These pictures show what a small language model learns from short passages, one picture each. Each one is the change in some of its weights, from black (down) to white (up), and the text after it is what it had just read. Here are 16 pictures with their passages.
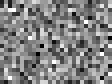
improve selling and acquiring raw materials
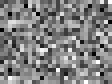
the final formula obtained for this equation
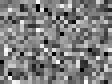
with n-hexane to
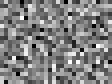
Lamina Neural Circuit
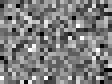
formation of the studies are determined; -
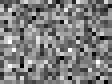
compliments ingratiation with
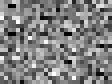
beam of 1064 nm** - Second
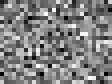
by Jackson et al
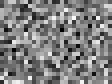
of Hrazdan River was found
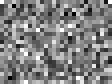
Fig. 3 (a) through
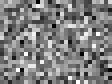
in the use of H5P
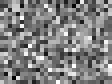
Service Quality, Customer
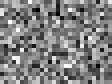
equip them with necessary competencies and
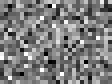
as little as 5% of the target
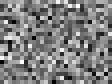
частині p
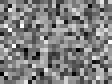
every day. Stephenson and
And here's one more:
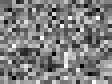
inspired by [14] approach
